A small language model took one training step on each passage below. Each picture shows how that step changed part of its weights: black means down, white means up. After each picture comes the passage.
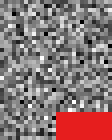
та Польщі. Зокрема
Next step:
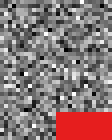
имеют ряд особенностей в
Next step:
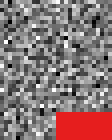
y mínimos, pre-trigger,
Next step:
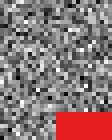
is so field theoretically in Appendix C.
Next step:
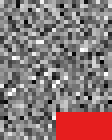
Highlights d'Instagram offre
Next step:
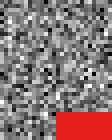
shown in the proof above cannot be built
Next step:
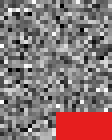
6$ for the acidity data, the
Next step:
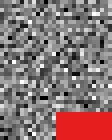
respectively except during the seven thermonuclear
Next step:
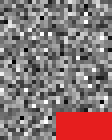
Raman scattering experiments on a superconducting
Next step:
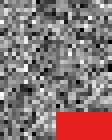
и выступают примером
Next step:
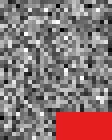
[derogado] Artículo 4 -
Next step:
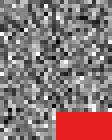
boshqalarga nisbatan eng
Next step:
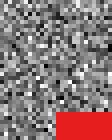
de procédé « Massart »
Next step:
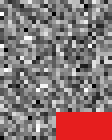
Biologik Landshaft
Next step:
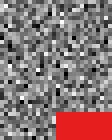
to quantitatively examine the lensing
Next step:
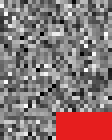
využití krajiny
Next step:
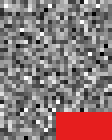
\alpha^4 \rt \lf
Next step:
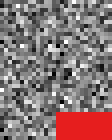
for the flow over an infinitely
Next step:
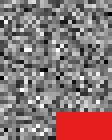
model and field data application are used to demonstrate the
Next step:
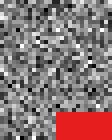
remain uniformly oriented, as shown
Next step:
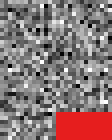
Рисунок 5 – Схема
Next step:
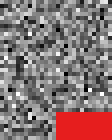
coupled to the half-space} As
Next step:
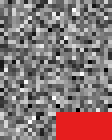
comunidades de crentes em Jesus
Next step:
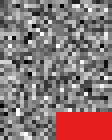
baryons: hot gas, cold gas and
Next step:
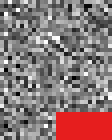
La mayoría de los casos se
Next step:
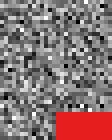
у детей до 3 лет.
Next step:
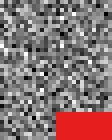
networks, voice conversion techniques and related
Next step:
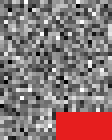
and embolism, ischemic stroke and
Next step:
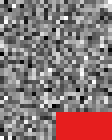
layers of the atmospheric table
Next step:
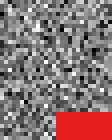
uning ilmiy va amaliy
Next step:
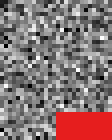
impacto social. La participación en la
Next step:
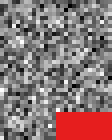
появление нового понятия
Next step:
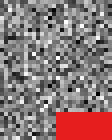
z wiekiem, i zadaniami
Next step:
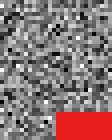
select targets that fall within the parameter space
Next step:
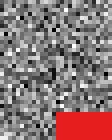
a pesar de que tomó abundantes materiales
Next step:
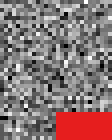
grave algumas semanas após a
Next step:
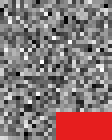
three input sub-languages: a {\em
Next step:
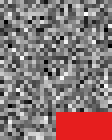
realizations. (ii) Simulations with longer
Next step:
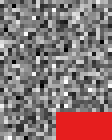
jixatdan bir biriga mos
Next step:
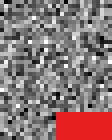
embargo usamos con bastante
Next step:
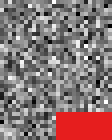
креативного менеджера у
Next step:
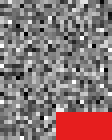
in the rural sector use digital media more
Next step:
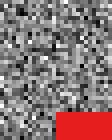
de estoque, a promoção de
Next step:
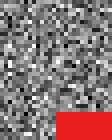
of the single RWs in the triplet
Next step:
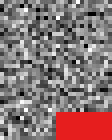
the errors by half, as expected in the case
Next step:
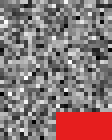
afsus chekadi. Yomon
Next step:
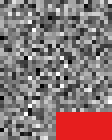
Open Science Cloud, EOSC). Die
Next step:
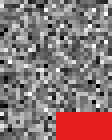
intensity decrease reflects the deliberate
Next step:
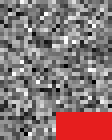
- deydi. Yan Amos
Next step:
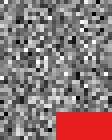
\begin{equation} \label{It}
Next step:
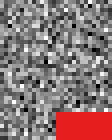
харажатлари. Чеклаш
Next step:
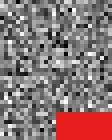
aşamasında pasif durumda
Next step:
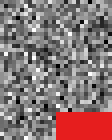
special, în cazurile de
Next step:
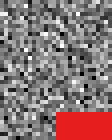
annealing, all in units of
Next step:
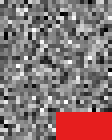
the consequences of the lack of pure
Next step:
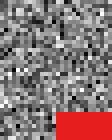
cidade, e afirmavam que o
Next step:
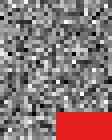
\CI\ shows a tighter correlation with
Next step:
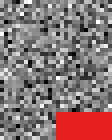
portal triada va atsinuss
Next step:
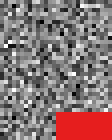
exige. Y la naturaleza, más
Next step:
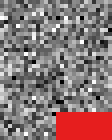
- mits onder toezicht van een
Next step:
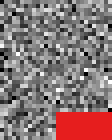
gravitational wave detection program mainly detects
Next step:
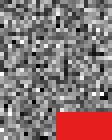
function of $\tau_i,\,\beta_i$
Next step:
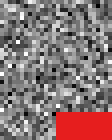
perkembangan siswa. b)
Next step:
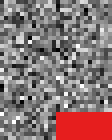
construção de iniciativas de
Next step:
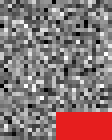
other like a hole, as shown in (d).
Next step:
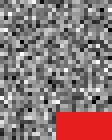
раздел медицинских наук.*
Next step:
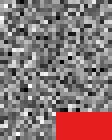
distributed over the 6 values 5, 10, 20,
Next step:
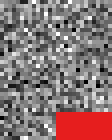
is relatively small. We can neglect the weak
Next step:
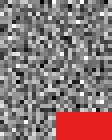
da costa oeste dos Estados Unidos da
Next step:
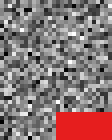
form. For this we introduce two constants
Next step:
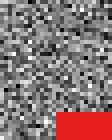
M}$ the minimal and maximal intensities
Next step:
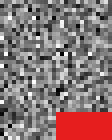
of a gravitational instability. This work was
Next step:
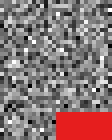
and modulation of blocks of information. In
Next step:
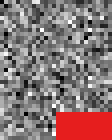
la cáscara con un pelador o
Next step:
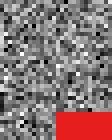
to perform an N-dimensional DFT of an input vector
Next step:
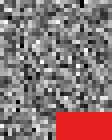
Xodjayeva Nodiraxon
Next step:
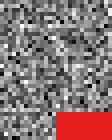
изображенный на них.
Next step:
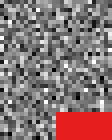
ta'sirida talabalarda shu
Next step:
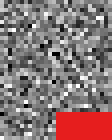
am ausgeprägtesten ist. So
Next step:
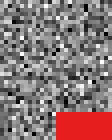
Additionally, note the polarisation dependence on
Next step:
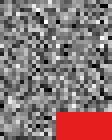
indicators represent good, moderate, and
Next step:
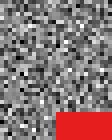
if the system is started at any given configuration and
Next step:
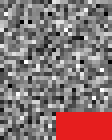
expressed in watts per hertz. We
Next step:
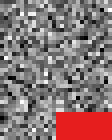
вирішити такі завдання:
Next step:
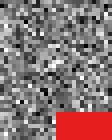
зміну поглядів
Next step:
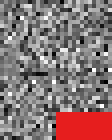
des démarches ; ou pour
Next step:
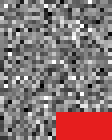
complex geological structure and a high concentration of
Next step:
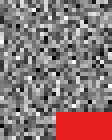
conform statisticii se încalcă
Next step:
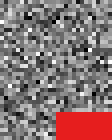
29. Tschesche R.,
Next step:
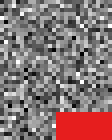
do público se declara
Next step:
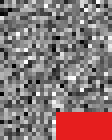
jika di dukung oleh
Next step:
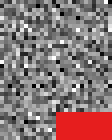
آفت باشد. کشت
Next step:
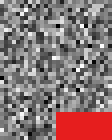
match the structure the learner requires. The
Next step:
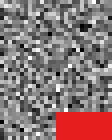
\sim 0.60$ for both junctions.
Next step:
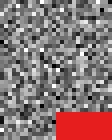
$\nu$, from conventional to auxetic.
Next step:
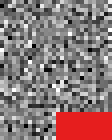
energy term of the nuclear equation of state
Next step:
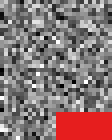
минерал озиқлантириш
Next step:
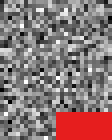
(44%) étaient les principales
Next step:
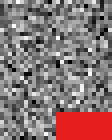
the estimations, let us assume that the
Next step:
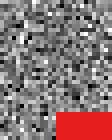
la ciudad. Recordemos que
